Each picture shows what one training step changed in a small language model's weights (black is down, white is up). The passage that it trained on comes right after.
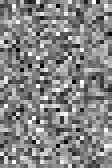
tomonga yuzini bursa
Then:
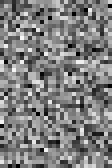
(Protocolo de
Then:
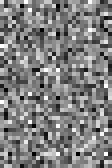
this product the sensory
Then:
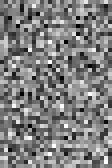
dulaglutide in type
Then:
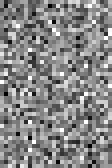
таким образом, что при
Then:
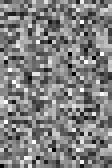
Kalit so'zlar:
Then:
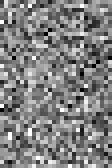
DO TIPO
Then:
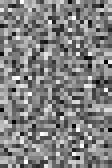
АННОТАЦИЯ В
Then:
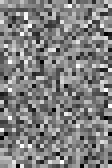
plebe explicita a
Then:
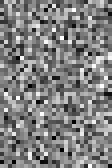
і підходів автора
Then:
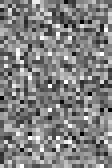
walk science - М.,
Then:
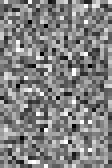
солиқ органлари учун
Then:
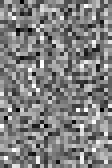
dass die Güte der Arbeit
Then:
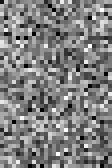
inson davlat uchun emas"
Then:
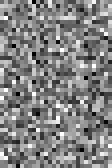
defensa irrita los
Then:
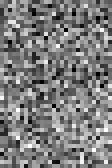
нагрузки и
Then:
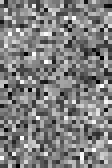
los Gobernadores,
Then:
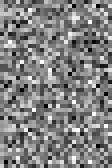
keputusan hasil
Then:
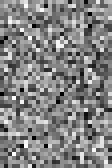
ВА КЛИНИК
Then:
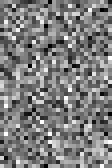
ва илк ислом
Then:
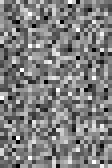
finding solutions to
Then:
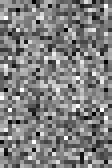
istamasa, bir
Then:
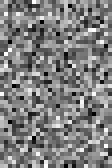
relation et les principales
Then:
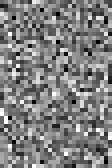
ordem moral; dito de
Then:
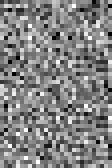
Science*. Routledge,
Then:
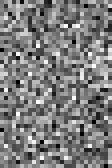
do usuário. A
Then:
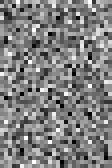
но и развивают его
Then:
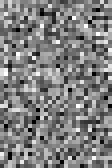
popülistlerin meşru
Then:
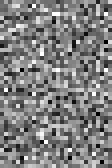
the experience of the Porsche
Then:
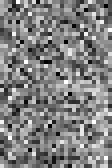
boshqa mamlakatlardagi
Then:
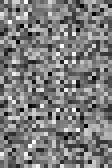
Canadenses; membro
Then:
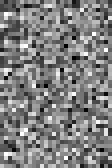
yetarli emas.
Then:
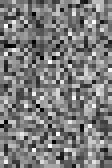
и внедрить
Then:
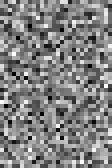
kunlardan oq yangi
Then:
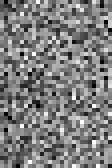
попримити некада
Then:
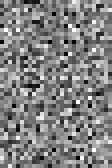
va tanqidiy tahlil
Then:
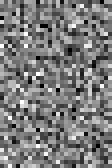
lugar uma sequência
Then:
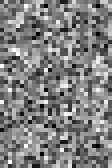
amaliy faoliyat orqali amalga
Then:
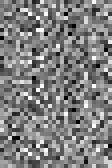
cu mențiunea privind
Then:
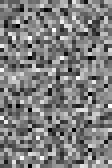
gündelik yaşam
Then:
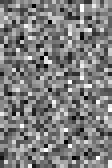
Nottingham Health
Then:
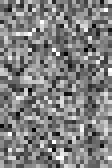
всё больше
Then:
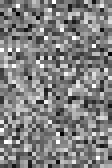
tipo Likert de 11
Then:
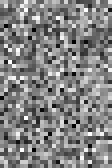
збору, аналізу та
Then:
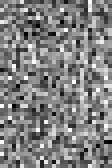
значенні: вона є
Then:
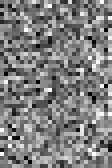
cuestión guarda
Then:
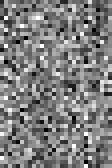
orqali tashkil etiladi va berilgan
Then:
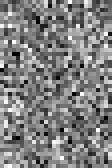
Кроме того,
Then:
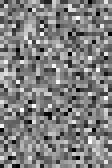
civil, pode não
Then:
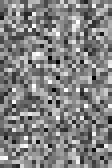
egg masses of
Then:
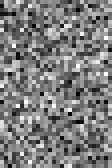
to'plash imkoniyatini
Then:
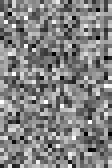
tratado trazan una imagen
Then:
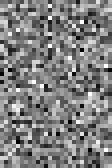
Kaldı ki,
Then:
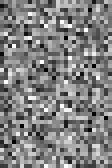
posibilidad de registro
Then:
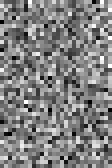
de disfunção celular
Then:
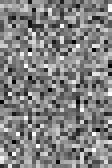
el que més interessa per
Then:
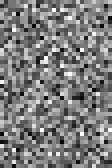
становлять програми,
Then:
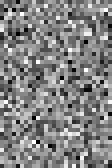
4. International Monetary
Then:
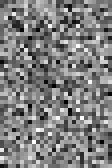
Mesmo assim, quando
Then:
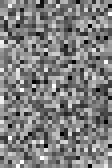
ilmiy tadqiqotlar tahlili
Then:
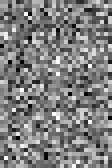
și ei erau mai
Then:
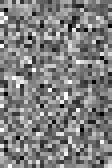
hace defender una postura
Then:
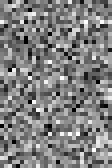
código sob os
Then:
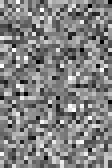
kondisi sosial yang
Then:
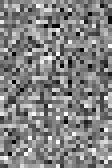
beraber silah
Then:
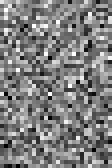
um plano de política
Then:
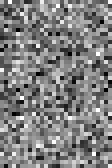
se puede hacer? En
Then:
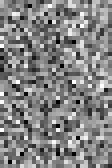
і обов'язки
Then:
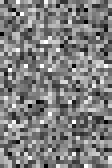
ma'naviy saviyasini
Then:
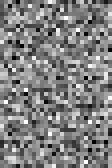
histórica e empírica
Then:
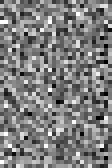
кичик бизнес
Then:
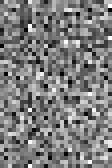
халқ усталари
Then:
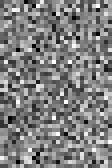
la modul timid și
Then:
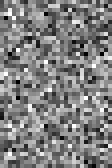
de PRAZ *et
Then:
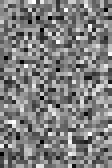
же тотальной
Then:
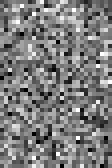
besh yilda O'zbekiston
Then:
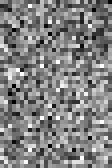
kommunikatsiya texnologiyalaridan
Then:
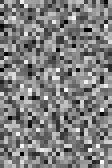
the process of professionalization of
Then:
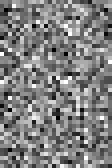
Comprehensive Overview
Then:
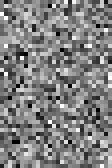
novo caminho para um
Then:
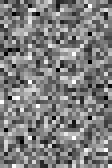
cualitativos en la investigación
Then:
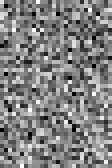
and innovation* 2.B1
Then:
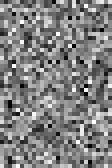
shakllantirish maqsadida
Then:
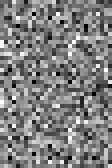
todo el mundo aplaudía
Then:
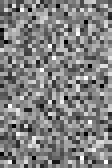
в по-малка или в
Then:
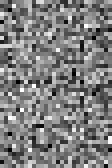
Boshlang‘ich sinf
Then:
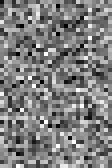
procissão, no
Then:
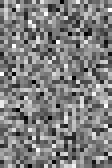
de sus seguidores:
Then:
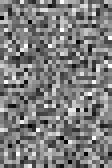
des coûts importants,
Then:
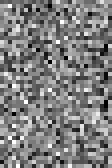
tanlovida ikki yoki undan
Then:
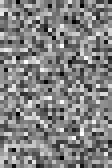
У ході дослідження
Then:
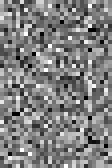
significativement les organisations
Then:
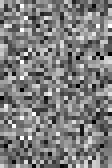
Bedarf für ein
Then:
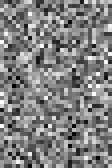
estos apartados se realiza
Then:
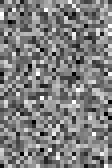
unic la mai multe
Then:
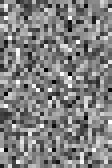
& Engl, A.
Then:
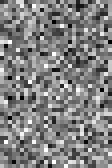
data protection in foreign
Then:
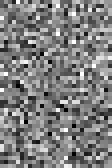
e as autoridades responsáveis pela
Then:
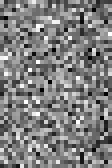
Investoren und
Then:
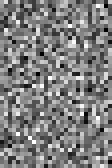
during bone fracture
